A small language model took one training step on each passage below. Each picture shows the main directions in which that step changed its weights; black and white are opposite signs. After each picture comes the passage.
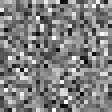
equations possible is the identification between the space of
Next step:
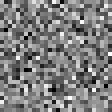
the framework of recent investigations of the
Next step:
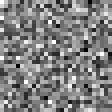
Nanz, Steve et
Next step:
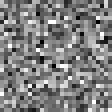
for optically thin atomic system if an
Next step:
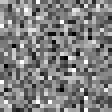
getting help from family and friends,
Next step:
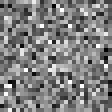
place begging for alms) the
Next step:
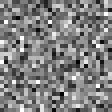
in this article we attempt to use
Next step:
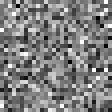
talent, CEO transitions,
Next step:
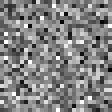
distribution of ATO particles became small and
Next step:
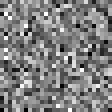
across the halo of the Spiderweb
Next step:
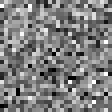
and we can conclude from the research results that
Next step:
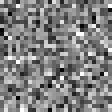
domain in a time-accurate
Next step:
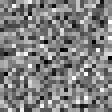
studies to one single translation unit each,
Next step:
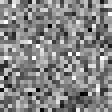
value can be understood as follows.
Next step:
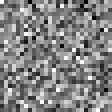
fruits and vegetables. They
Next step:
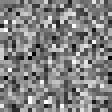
1 time of fiber diameter, whereas
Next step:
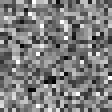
2.1 is unclear. Assuming
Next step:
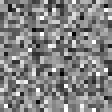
be $10$ subtrees with one
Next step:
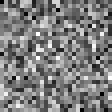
presented 9 compact triply eclipsing
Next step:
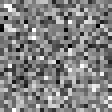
Francis, as well as
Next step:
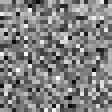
Materials of the Institute of
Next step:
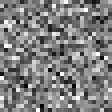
to keep pixels approximately
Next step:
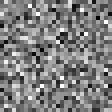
oscillates against the shard of its
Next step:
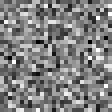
experiments have been made at thin plates.
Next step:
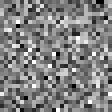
128.$ Using these values we can
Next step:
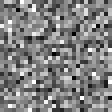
kg _{coagulant}
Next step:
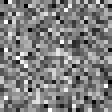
these in the one-sample MR in
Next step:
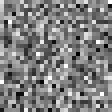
clear when comparing to Exp. B,
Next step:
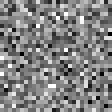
absorption coefficient for a representative temperature of
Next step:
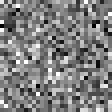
recognize sensations in my
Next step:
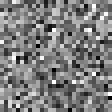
with dynamically measured masses will test this
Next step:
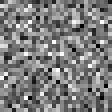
are written to the more strongly weighted
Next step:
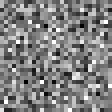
than the standard weak interactions. A much stronger
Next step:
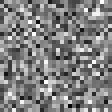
about depending on these vehicles.
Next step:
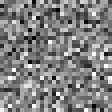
Euler-Lagrange equations are
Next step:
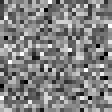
724 km. east-west
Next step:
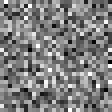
of difficulty of the educational material:
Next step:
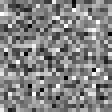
pion mass $m_\pi \sim
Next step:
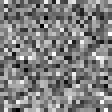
the DR2 catalogue has a
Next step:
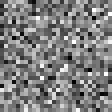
alternate derivation that relates ${\cal
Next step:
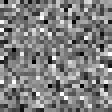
in TG (°C) DTA
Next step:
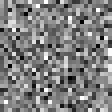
The dominance of teacher talk,
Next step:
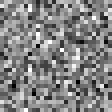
and transparent with a high degree of
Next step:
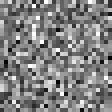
artery disease (CAD),
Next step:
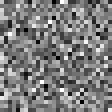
the evolution of the colony. For
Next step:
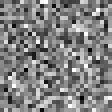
function. For instance 15 weeks of
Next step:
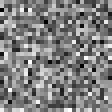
to unauthorized access and fail to provide
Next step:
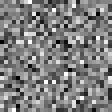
existing Dataverse framework. The deliverable
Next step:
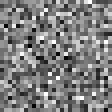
\cite{Beauchamp} which
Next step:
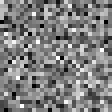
spectrum of a blast wave model becomes of order
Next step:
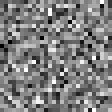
unknown), superposed on a strong stellar
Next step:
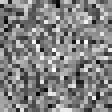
the anti-inflammatory properties of
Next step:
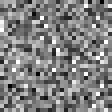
functions which are fractional differentiable. We
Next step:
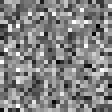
there anything else that you feel
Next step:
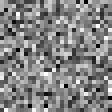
$R_\ast$ to give the same units
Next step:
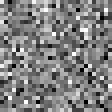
aim is to advocate for the development of
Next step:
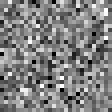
a phase with local minimum in case of
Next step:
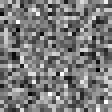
traces, have adverse effect when
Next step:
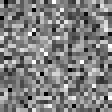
underwent laparoscopic
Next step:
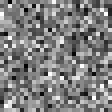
amounts, as well as sequencing
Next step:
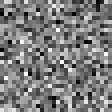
received Honorable Mention from
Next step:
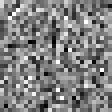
affiliated nursing staff in
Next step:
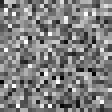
them defined below: Liu [9]
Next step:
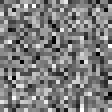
the fault current is relatively small compared to
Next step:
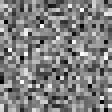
progress in DL for seismic
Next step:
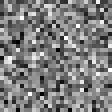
strengthening the incentive to avoid
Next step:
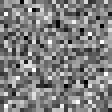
systems, integrating a reconfigurable
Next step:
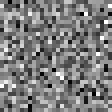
necessary to design appropriate strategies to harness
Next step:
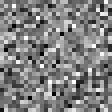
technology changes. However, detecting
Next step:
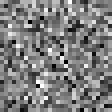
. The orange-shaded areas represent
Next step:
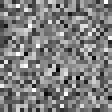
influence significantly also on the helicity generation and
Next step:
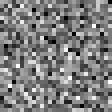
influencing female student's
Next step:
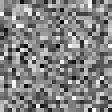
second method assesses the quality of sound transmission
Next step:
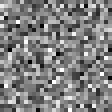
due to a singularity in the
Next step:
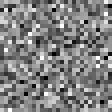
world of music. In this process,
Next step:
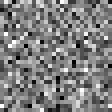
the most active research areas in the branch of
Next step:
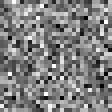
GMC, Kadapa,
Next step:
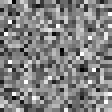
of multiplicative linear logic without units,
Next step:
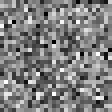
Laboratory have helped me to be very
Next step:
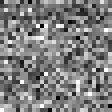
Premier League-
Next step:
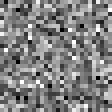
% and $e$ is the electron charge.
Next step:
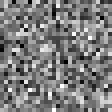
linear instability and the steep supercritical
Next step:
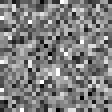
the role of national IQ and IPR
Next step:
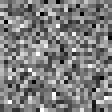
A. Effect of steel
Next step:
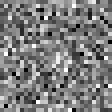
equal to the integration time $t$
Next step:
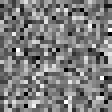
increase audience engagement (Green &
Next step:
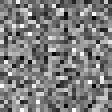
because they can be absorbed by means of
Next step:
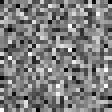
making: A Retrospective
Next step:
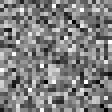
to two different temperatures and subsequently the
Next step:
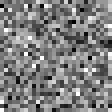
and `None' as its second: this
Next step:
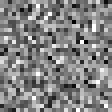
with $\kappa_i^*$ and
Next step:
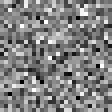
species. The localities at Hesse
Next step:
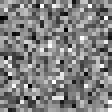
90%, respectively) into the solution was
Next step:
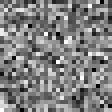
days and nights waiting in long
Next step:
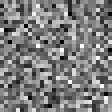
at the same time it contains the most important elements
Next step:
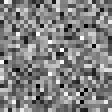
the core functionality of the application, with
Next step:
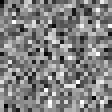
We use multilingual,
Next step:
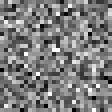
one can show that this limit corresponds to a magnetic
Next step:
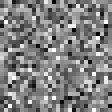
more realistic. However, since there is no
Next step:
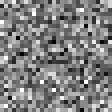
those related to internal operation and those related to external
